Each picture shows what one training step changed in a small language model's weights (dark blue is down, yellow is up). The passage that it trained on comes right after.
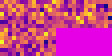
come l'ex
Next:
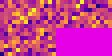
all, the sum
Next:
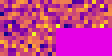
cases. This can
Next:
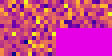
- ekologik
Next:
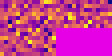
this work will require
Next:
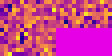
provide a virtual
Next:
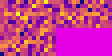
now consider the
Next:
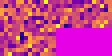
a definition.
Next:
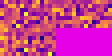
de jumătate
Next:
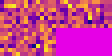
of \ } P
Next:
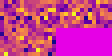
we get by
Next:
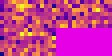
0$ and an
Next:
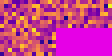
данным по
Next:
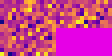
un momento.
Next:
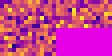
El conocimiento
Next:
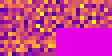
it follows that
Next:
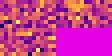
and the terminal condition
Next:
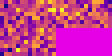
by the parcel
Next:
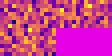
formula has been
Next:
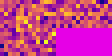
einer anderen
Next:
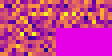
immediately, if we
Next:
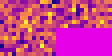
derecho a
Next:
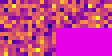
\quad + t
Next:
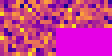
prime factorization results
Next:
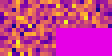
realização do
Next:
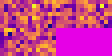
людей и
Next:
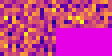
infinitely many reduced
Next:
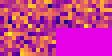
use spaces defined on
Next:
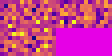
general setting where
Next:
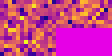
function in the
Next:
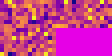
of them.
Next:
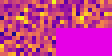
sobre os quais
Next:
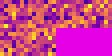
S})$. In order
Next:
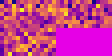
an equivalence relation on
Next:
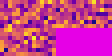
the component of
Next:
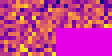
indices, for
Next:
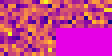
connection from ${\Bbb
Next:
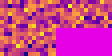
For technical
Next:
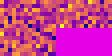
latter numerical solution algorithm
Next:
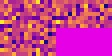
eu tenho
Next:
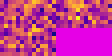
and limit operators
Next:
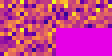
xoh ijtimoiy
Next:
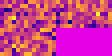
bir necha bor
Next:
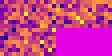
much as before,
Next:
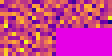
действие за
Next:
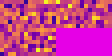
understand that Robert
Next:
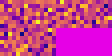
two horizontal points that
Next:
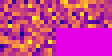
concepts of
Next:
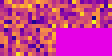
Context of
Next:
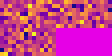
di kelas,
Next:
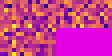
то значительный
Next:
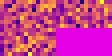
an integrable distribution
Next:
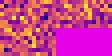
constant independent of
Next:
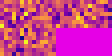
von Neumann
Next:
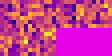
have survived
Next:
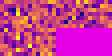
les abaques
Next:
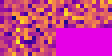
(у тому
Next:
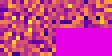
Basin from
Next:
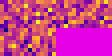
the extent that
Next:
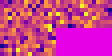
teoria da
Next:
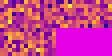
\cdots\}$. The
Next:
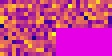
) \cdot
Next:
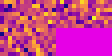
и ответов
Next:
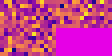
definition, $
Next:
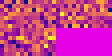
be done by
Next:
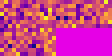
A POMDP
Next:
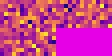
la cause la
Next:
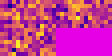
and study in
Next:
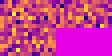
action of this element
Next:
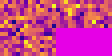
esa o'z
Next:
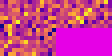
all the other
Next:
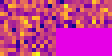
structure on $X
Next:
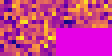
are defined by differential
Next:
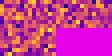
the last few
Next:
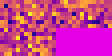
behavior of a power
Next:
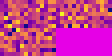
be the canonical
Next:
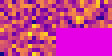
in $X$
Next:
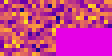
экономики знаний
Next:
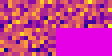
the minimizer of
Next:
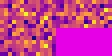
one can see that
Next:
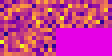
plane spanned by
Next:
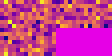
\quad t >
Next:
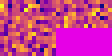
representation is proposed to
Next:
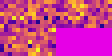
independent schemes and
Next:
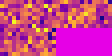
different perspective
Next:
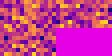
method: negative values
